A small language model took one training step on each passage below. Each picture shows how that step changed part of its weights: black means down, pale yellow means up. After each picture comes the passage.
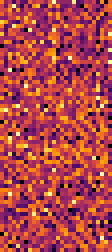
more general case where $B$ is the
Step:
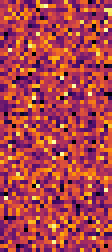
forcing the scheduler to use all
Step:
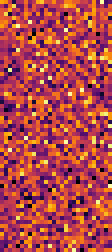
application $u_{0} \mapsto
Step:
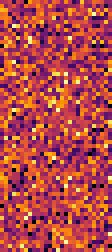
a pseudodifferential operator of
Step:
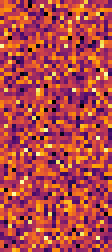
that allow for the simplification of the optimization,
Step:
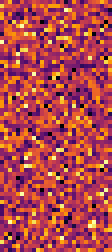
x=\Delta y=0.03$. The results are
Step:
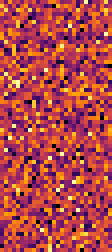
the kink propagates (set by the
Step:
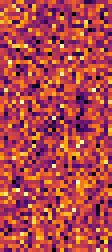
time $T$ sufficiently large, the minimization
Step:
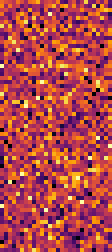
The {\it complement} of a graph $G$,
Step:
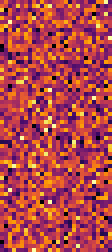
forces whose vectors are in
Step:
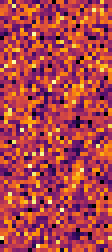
6 \end{bmatrix}=1\times 6
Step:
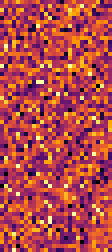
(c). The width (length) of the
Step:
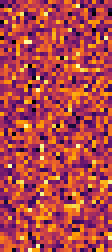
\cref{fig:Signp}, and
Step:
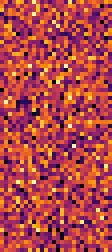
the bifurcation from the hadronic
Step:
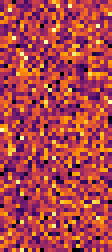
if it is unconditional and for every increasing
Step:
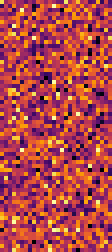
$ \begin{remark} \begin{itemize}
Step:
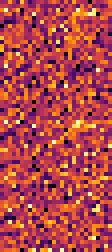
\end{subfigure} \hfill
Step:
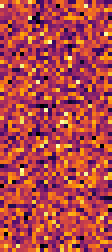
Our torus $H$ is
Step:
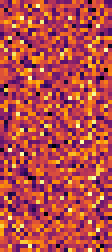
considerably different optical depths are
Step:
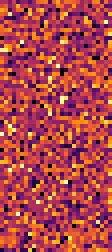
which focused both control and probe
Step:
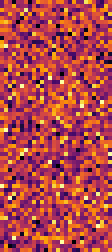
their MOS in the last step
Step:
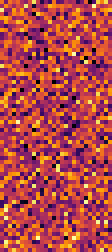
In addition, we say that a Kleinian
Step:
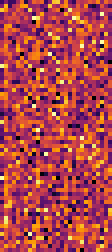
\cite{ginspargvafa}. In
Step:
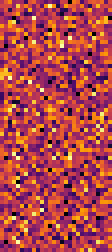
unchanged stripe regions (dotted
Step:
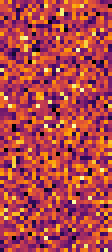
represents the causality, and $\displaystyle
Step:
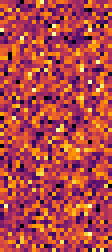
one \begin{itemize} \item uses 5
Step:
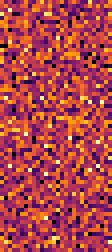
set of simple roots $\Pi$ and
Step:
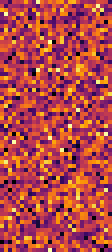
is given in section \ref{sec:hypo},
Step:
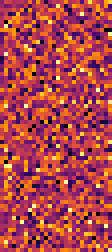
EU enterprises using at least one
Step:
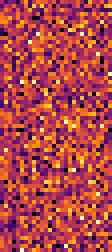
first and second kind (cf.
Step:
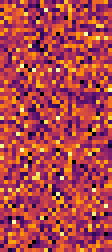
on Landau problem on a torus, only
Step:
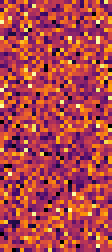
orbital magnetic, and spin magnetic transition
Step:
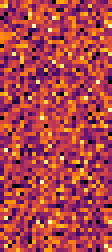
that $M_{\alpha\beta\gamma}$ also has
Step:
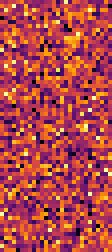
\end{equation} We introduce two parameters:
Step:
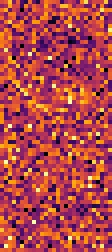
similar rule as intervals in the case of
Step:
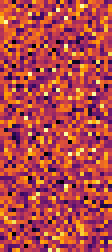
assertion relies on the following fact about
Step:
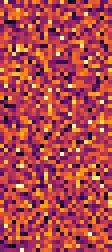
coefficients which come to be functions in the
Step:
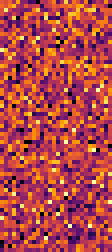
\right\} \end{equation*} \normalsize
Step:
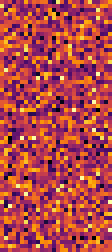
measurement theory and quantum information theory, see
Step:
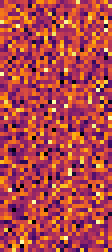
distinguish between two different types of
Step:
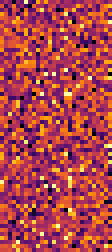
to using DICOM data instead of
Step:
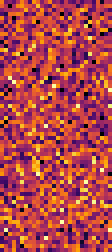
equivalence with the two-photon case can be
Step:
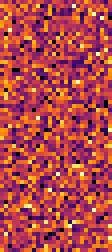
$\Lambda$ is the ground truth change
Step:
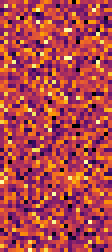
\newline E-mail: {\ttk
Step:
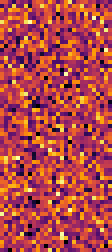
relies only on the local notion of causality
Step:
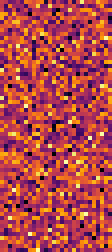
of Mathematics, Box 8205,
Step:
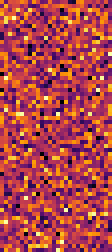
hole angular momentum $\vec L$
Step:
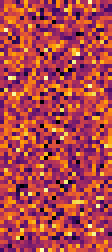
available from the University of
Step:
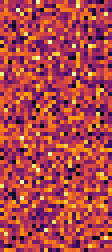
$G$ over $\Spec k$. We
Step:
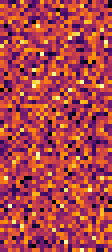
on $B_{\ell_p}$-bounded
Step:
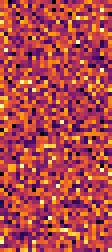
field in $\E^4$. Using
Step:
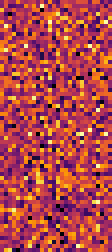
eventually passes through the potential,
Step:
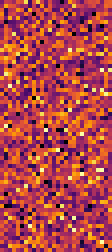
axiom to assume about accelerated
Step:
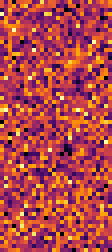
$B$ contains in the lower right a
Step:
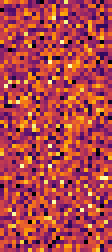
\text{subject to} & &
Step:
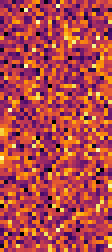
work, Schramm (see in particular
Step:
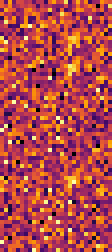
1, using the methods of Ref.
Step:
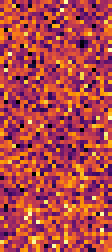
the study of stochastic differential equations
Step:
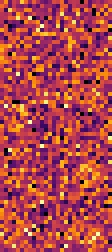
1.5m Tillinghast reflector
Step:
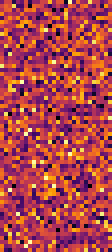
in this model the entropy of the universe
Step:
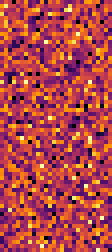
\infty$ as $n\to \infty$.
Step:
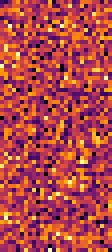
the less relevant context at
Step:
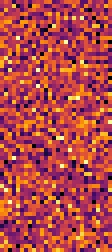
the investigation stage. To
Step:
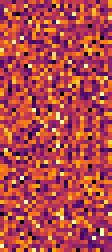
substrate induced bandgap is an
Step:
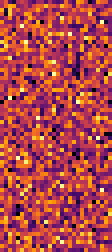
manifold of dimension $n$ with a
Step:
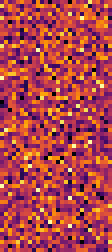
for a class of confining models.
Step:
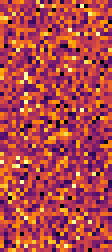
tasks. **Funding
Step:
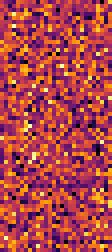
in pets, as their content is not
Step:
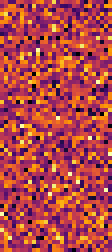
has energy at most $N-1$. But if
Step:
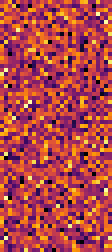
the set of differential equations of three-dimensional
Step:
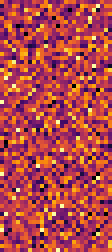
is supported by a Research
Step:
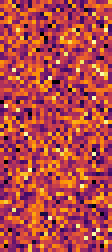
the end of the homogeneous
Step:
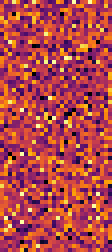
well as the fact that overdriving causes
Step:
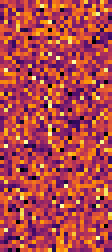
(possible) polarization support an
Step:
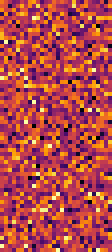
of galaxy outskirts} %
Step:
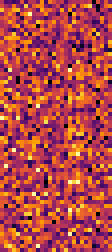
non-vanishing density. Two
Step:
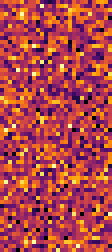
virial scaling relations,
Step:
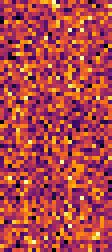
Class of Elliptic Eigenvalue
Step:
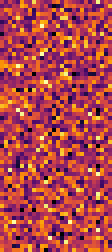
recorded from the mannequin
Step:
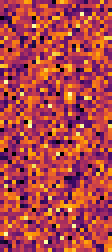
\vert Du\vert\leq \tau \vert
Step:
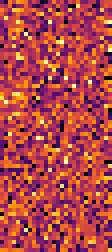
number of intermolecular bonds induced
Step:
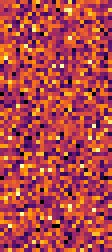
{Geom. Dedicata},
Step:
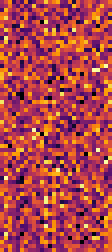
differential equations with the variable and distributed order
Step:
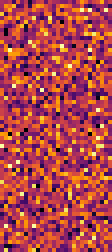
by the success of the RVB theory to
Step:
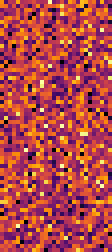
generate the two-photon,
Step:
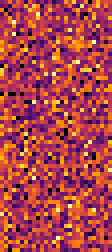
in the LHCb experiments performed in
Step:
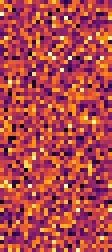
} \frac{ \left|x_n^j
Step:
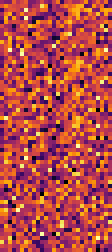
al. (2003) and thus the predicted
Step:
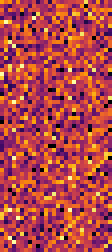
transport solenoid (TS)
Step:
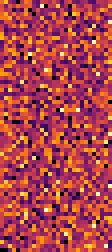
by multiple dilated convolutions and
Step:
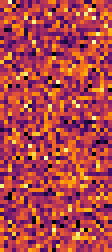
the equivalent form (\ref{L2}) of
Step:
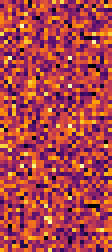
for the detected proton (left) and the
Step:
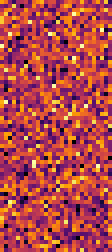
applications, it points the way for a
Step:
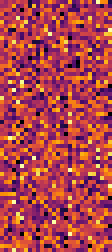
CBFs that by construction can be
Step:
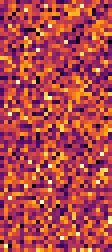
(i) holds true. (ii) Let
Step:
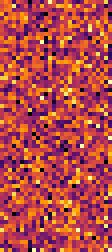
at that time. Now, we would like to
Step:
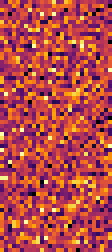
\proclaim{Proposition} The
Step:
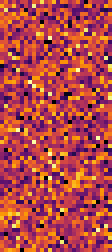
language.} {\footnotesize{
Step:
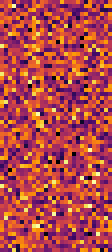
the instructions. In this paper, we use a
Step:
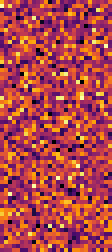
and exteriors. This agrees with previous
